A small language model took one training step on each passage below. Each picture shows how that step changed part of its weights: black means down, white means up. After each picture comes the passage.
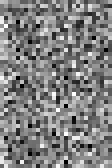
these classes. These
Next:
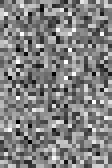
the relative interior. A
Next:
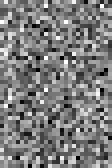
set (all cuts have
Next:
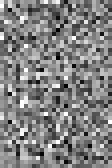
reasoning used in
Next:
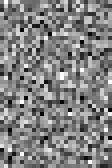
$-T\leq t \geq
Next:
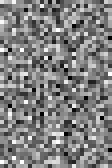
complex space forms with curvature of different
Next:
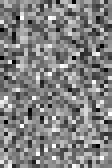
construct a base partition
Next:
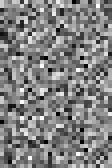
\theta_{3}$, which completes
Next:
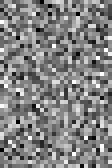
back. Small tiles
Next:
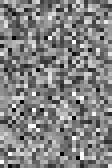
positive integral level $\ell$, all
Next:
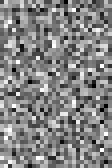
be estimated from the points
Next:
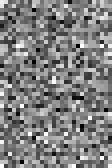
I_\chi =\ker
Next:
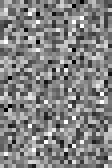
(directional) convexity
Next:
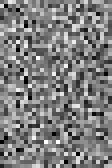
asymptotically stable.
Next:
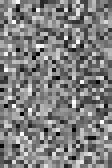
them are possible if more of
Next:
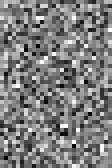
the two points $z=0$
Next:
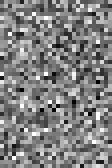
a more constructive approach is used as
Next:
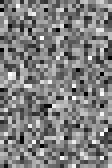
k_{\rm max}
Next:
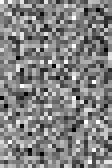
region in the objective space is
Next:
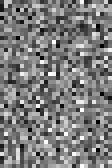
dans cette supposition
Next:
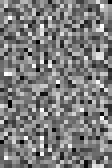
circumvented in
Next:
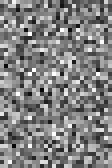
does not yield a minimal element
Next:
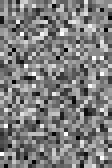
One has the evident
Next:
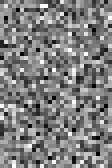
we compute the orbits of
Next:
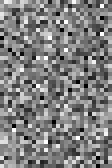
conjugacy class
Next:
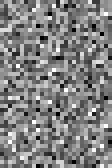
over (some part of) the
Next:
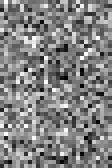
$ \widetilde{U}(A)$
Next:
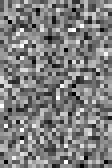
Thierry Barbot
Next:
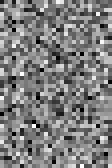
\end{proof} The same
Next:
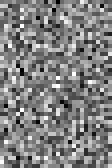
subsection, we are to reduce
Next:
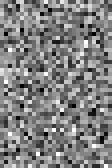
from the search for a
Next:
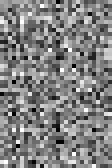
process $\lambda$ with values in
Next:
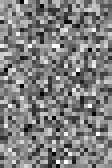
allow agents to have their
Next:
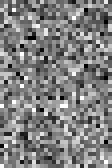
The correlation between $X'$
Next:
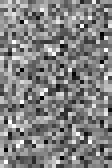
\text{ is even }.
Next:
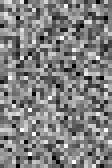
catalog of function
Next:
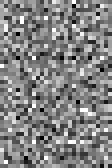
hence, that $s\in
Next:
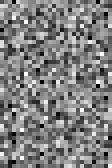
\end{align} We now
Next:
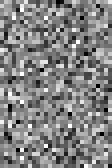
\eqref{prob}. We will
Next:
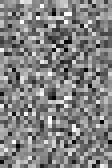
problem is inherently just
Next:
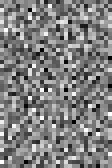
$G$ induces an
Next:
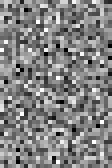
one. It is derived
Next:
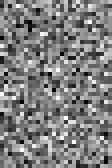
{\em Morita
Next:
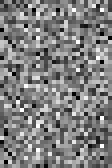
desktop computer, where
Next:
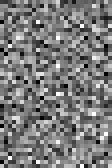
the trace \begin{document}
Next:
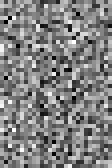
subdivided into compactly
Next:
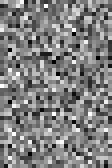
manifold $(M,g)$, then
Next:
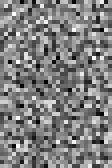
a medium length of
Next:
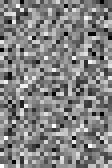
Nn & Nn & EE
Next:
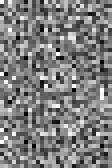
for both class groups. If both
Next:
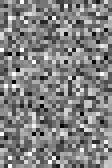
$n$ greater than
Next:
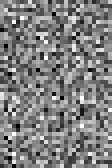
with respect to $\pi$ we
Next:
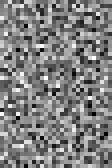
the values of which increases for
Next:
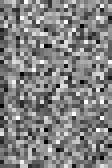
assumptions required by
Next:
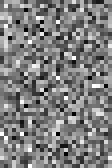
the full structure of these
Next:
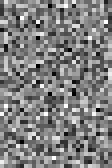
summands we obtain a representation
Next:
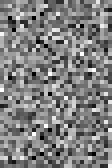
. \end{proposition} To prove
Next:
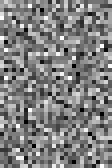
of Dirichlet and
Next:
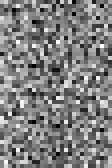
soliton with potential vector
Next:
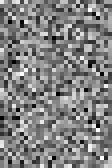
R^2)$ if and only if
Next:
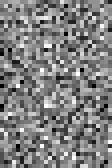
the above inequality over \([0,
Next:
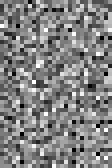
However, there exists a
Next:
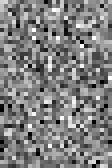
only involves the \( \|
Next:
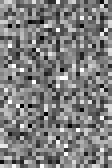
center $a$. In the
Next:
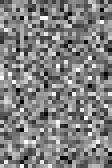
principle, add more
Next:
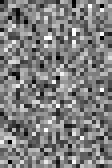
algorithms are coded in
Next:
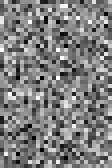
multigrid solvers
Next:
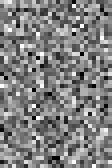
on the group state space
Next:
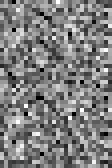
\end{equation} While
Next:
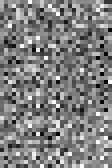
}\right) }\left(
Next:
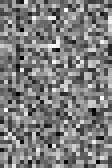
a twice continuously
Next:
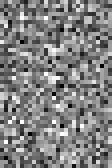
where $h$ is even and
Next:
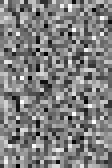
foliation by holomorphic
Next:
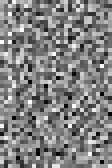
is stated in Theorem 6.1
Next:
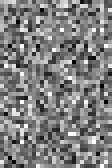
dimensions by using the KdV
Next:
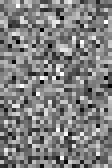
yields $$|\langle
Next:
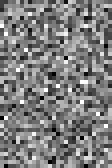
\begin{definition} Let
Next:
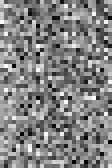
the entries of the
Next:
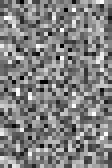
the contraction of knotted
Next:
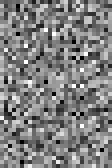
Assume that $q$ is a
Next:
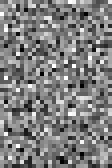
and $x_i\in
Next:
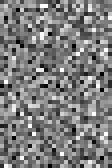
we introduce the category ${\sf
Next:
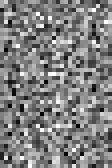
d-1$ for every
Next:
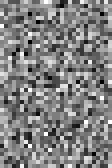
Conform. Geom.
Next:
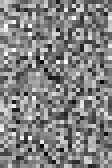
by an extension of the
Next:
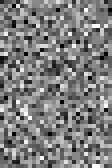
the following Boussinesq equations
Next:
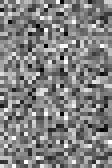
(a) in the Theorem
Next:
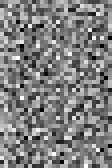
that the two other vertex
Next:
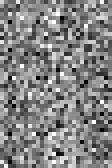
(WFQ), date
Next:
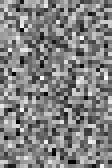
by operators. This allows
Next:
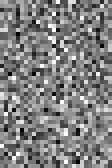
clear, as $K$ is
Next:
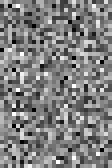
result is a legitimate
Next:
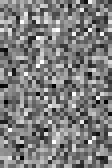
formula, however we replace
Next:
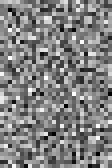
linear term and the nonlinear term of
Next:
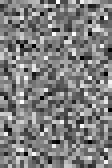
\bigg\{\mathbf v\in
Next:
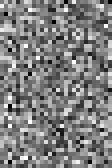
space of non-vanishing
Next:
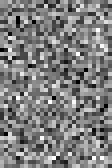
approximate the problem with a
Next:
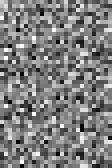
to $\bzeta\in
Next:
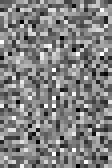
and physical time
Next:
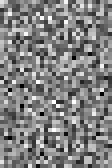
is a d-valued
